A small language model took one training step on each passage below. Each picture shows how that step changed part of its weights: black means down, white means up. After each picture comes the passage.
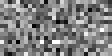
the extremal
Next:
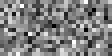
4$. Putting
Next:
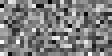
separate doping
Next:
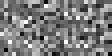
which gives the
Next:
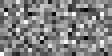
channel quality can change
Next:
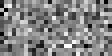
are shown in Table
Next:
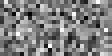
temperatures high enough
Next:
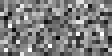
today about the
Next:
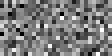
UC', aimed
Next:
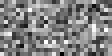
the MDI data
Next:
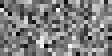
been established through
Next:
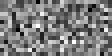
the (negative
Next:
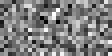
another way, a
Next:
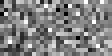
results from this analysis.
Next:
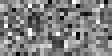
performance metric noted
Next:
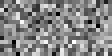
of $n$ represent
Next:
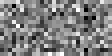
a recurrent
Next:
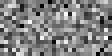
commuting costs
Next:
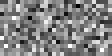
IC Integrated
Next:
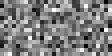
favor developing
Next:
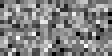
introduced due to the
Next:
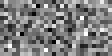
computational savings.
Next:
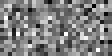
39 keV was
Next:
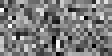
para executar
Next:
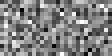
methods for both control and
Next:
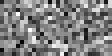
conducted in any country
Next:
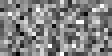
systems formed between Ag
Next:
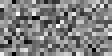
quality, ease of
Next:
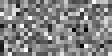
as geophysical
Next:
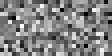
estimated annual
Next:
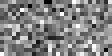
ведется на
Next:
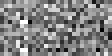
in terms of a
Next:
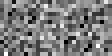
1) Que
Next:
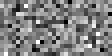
\epsilon (\bold
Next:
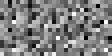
Com base em dados
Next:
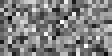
follows that it must also
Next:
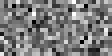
mos sonlarni
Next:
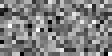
partial results, while
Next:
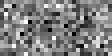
can be achieved through
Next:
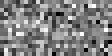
Integration der
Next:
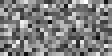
of the network.
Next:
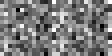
и имея
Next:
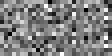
at the early phase of
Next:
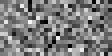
se pensar o
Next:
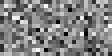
and preparation for
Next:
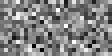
casos humanos e
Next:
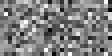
among medical students of
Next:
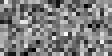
the measurements made must be
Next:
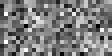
obtaining outstanding
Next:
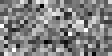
gas. An archival
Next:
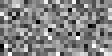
as temporal
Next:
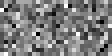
associated a light vector gauge
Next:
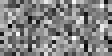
examination revealed
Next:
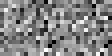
Windings for
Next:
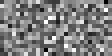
as the climate
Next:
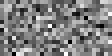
qualitatively the same
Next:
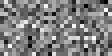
strain regime.
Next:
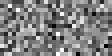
allowed a comparison for
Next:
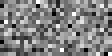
impact on the results,
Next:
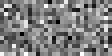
was comparable to
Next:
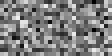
of the cosmological
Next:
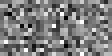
is two fold.
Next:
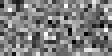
land thus referring
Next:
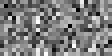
City Regional
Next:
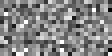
glance, this
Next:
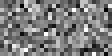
which discussed that
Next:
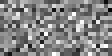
dimensions of access to
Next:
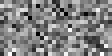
best-fit values
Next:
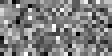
delle scienze
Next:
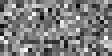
can otherwise,
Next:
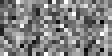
do not require direct control
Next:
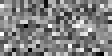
acquisition while
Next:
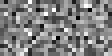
removed from
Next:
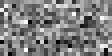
can in principle be
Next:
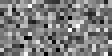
essentially a
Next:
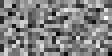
very easy; on
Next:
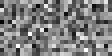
a new transversal
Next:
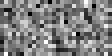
temperature measurements using the
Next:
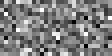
theoretical investigation of
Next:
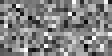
to consider in MND
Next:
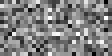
known at the time of
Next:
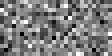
border of the two
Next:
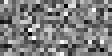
the right direction and that
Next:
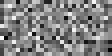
measure *F* and
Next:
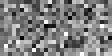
1. Alifbe
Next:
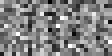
(50 male and
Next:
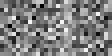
square lattices
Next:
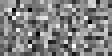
$L$ to
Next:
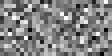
and health risk analysis
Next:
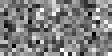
este ritual,
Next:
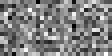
job in a
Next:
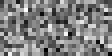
the self consistent
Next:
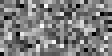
acetone using a
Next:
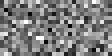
their use in education;
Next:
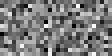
the Odesa
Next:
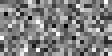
souvent ou
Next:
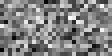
and displaying
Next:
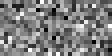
abordar este
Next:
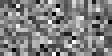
mencionada, por
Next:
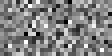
\sum P_w
